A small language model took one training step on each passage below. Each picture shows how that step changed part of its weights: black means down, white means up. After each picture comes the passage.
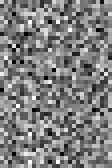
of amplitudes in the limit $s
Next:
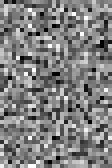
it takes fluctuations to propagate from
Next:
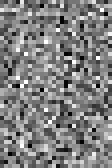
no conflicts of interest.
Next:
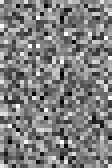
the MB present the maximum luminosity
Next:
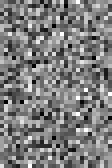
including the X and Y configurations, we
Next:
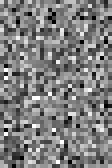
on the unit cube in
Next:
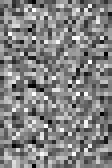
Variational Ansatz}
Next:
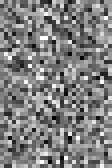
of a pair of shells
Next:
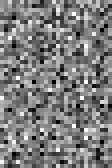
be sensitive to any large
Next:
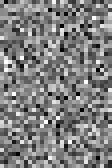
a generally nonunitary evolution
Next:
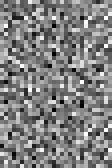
considered above, the tension
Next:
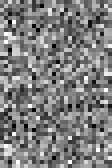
order to avoid the well known gradient
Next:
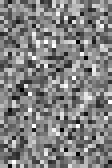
and the Nahm pole boundary
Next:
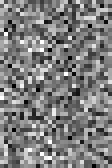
angle of nonlocal gravity with respect
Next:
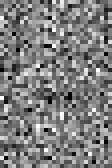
in paper \cite{mex}
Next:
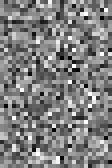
and one high pass wavelet
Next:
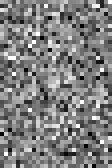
$b$-physics and
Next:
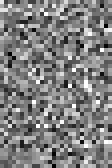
A chiral boson contributes
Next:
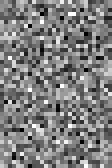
employing an effective free energy description,
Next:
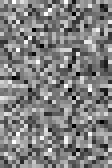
\hline\hline Date &
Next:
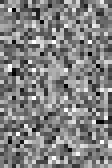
can also be driven towards the
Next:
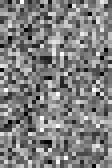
integrity of adversarial
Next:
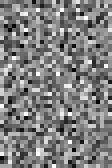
approach the maximum likelihood
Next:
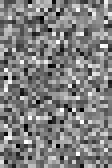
to the oracle.
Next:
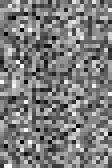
cost-effective. However, under
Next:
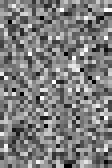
photon polarization components perpendicular and
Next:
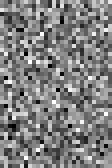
the headers. Optical
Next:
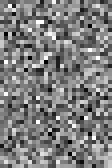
screening of complex CPSs
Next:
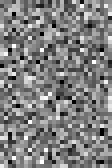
will remain within the same order of
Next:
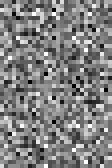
can be again reduced to a
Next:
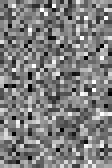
level. For each question there are four
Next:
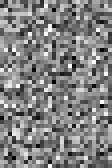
density allows us to maintain equality
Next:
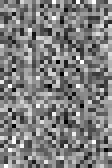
a variety of speeds
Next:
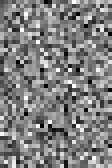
subdiagrams contained in
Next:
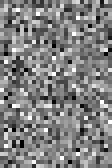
uncertainty in the elastic data, since
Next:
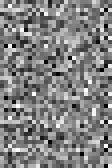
Astrophysical Journal,
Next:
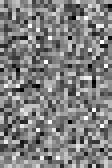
which is essentially the diagonal
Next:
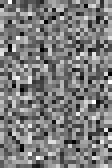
integral upper limits on the
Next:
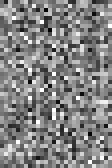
and the pathogenesis of
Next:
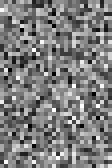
equal numbers and highly entangled with one
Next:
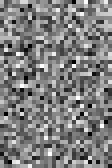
The \emph{user
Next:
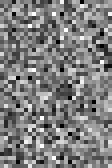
will give the explicit form of loop functions
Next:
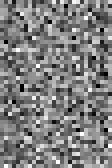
mechanical model with the Hamiltonian
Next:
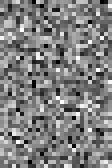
luck-favoring with
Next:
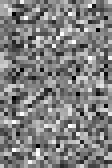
\ldots, O_g$ within
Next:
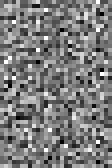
been almost entirely confined to
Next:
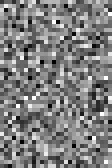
The solution is mapped back
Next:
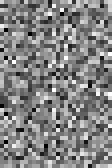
$\eta$ critical exponent and it
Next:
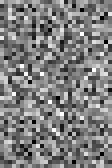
examine the zone above
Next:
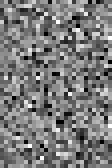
regime due to excitation of acoustic
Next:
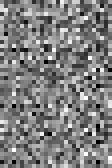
quantum optimal estimator
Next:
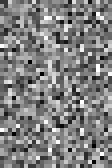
\ourTool successfully
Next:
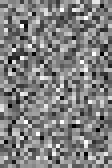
Conclusions are drawn in Section
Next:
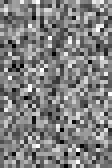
these two approaches. During training,
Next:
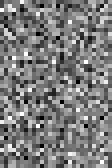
worth deploying. Just
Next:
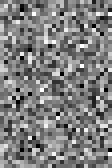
CFW now. One example is
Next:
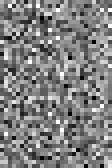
Academy of Sciences,
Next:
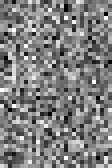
of the G-group primarily
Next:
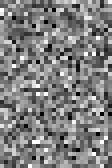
$-1$. Moreover, in all these
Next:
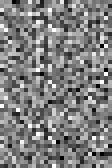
exchanges over free space link
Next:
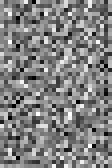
Z} \sigma \tau/2
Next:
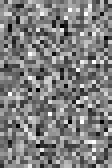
make \rxj\ the best
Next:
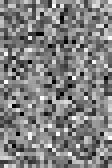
the wavelengths are of the order of
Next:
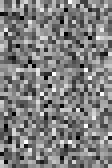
ellipse marks the size
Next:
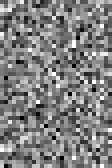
having essentially a
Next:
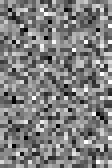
of Paper I will be
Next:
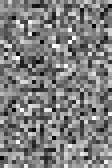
be formulated: the Jordan
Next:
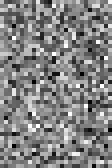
the Green function may be
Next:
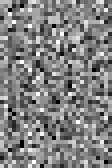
and agrees with a nesting
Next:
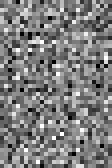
conclusions given by present investigation can
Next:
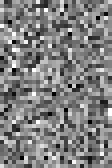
into a set of effective one dimensional
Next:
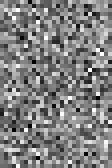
author = "Ball,
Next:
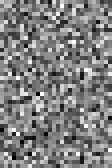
in cloud condensate,
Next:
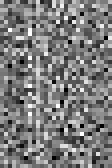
and the extent of an orbit,
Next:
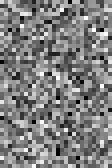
energy of the $B=1$
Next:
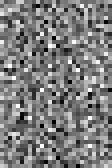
referred as total positivity. The
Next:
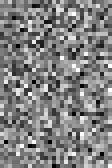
be simple, but it is singular
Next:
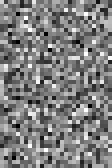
final trained model, either directly or
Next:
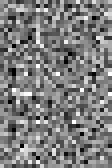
This allows a reliable evaluation of
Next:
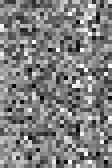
so that $\varepsilon x.
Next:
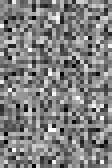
that a lower number of neural network
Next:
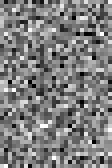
representation of the first kind
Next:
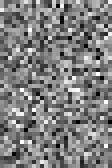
the lightest meson
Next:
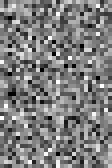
seven different average sizes of
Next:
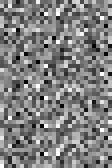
S-R associations in a
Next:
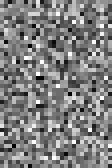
and uncover the previously
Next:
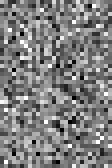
are examples of entities falls
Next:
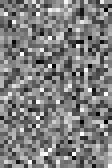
composition dependencies of the maximum
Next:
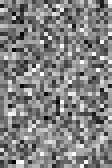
$v$ is the Higgs field
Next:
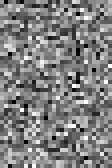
However, it is not possible to obtain
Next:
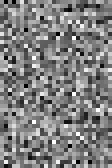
(from wiggler or
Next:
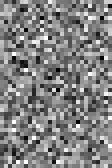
slit (one eigenstate)
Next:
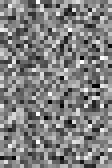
12 h in Fig. 6 is
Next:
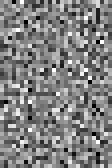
generally new urban
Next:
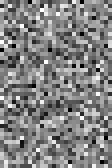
Mpc annuli give us
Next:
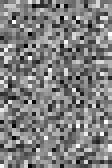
much closer to the central black
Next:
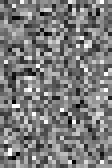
rover thermal drift, between the
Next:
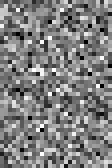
probability can be bounded by
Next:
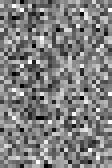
mag. The DIA
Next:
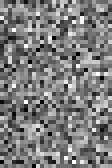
and dynamics of two-component
